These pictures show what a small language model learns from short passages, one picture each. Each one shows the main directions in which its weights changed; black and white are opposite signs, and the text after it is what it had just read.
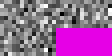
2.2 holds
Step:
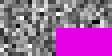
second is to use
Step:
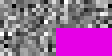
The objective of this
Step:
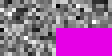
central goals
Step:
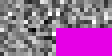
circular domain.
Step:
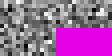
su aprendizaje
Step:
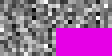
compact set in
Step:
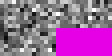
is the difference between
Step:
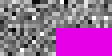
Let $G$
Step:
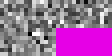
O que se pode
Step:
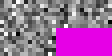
dos valores de
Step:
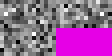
al área
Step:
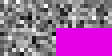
relevantes quanto à
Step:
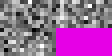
linear, o desenvolvimento
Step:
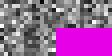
intervalos de
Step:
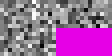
an isomorphism \[
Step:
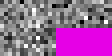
{\capit Remark
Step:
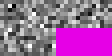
supported by the
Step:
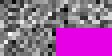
to the properties that
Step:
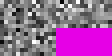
starting from
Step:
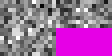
the same behavior of
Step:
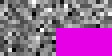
Schur positive.
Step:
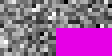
on any multidimensional
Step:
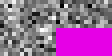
refers to the
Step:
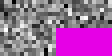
M $ a
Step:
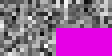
The first and second
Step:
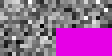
usual, for any
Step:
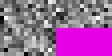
of joint
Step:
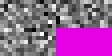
of frequencies
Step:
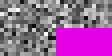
second order with two
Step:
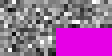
since $\ka$
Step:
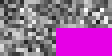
the observation the
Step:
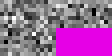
\nabla f
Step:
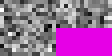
Professor of the
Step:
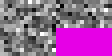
modified TJW
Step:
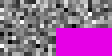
by Algorithm 1,
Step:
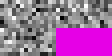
of $w$
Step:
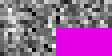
of the most
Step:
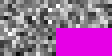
la tarea
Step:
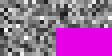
exterior sphere condition
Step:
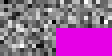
São Paulo:
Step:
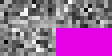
spike near
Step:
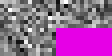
point, then
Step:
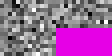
the O-sequence
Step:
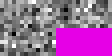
the bialgebra
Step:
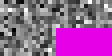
porque a
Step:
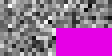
null hypothesis
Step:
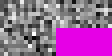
бош она
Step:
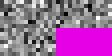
com parte significativa
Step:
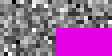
e o período mais
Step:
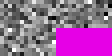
by the kernels
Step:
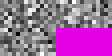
prevention measures among
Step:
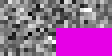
following explicit evaluation
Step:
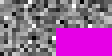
de mayo
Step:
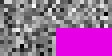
relies on
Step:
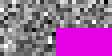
a negatively oriented
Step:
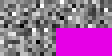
onderzoek is
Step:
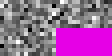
higher dimensions,
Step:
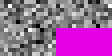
domains for
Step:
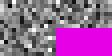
training. In a
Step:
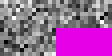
and $g$
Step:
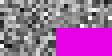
is one of the
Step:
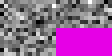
fulfills the
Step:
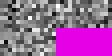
a strong impact on
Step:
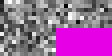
Unidad de
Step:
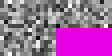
experiments on
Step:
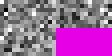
system. Note that
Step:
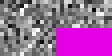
We also extract
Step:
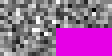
muhim o'rin
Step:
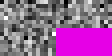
The summations
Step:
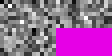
deduced by the
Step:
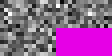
transversality conditions
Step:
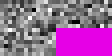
on $\omega.$
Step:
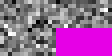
= K \cap
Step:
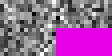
of the control system
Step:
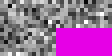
O Centro
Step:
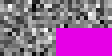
drept din
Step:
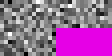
we deduce that
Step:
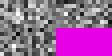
aniqlash va uning
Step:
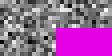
this work is the
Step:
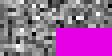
para cimentar
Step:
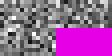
them is the index
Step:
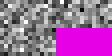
Bahnen den
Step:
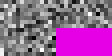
qilingan .
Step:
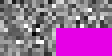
$ W $ is
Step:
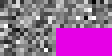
$k \in
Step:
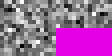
balado ainsi
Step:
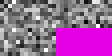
for FISTA
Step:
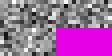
on the basis of
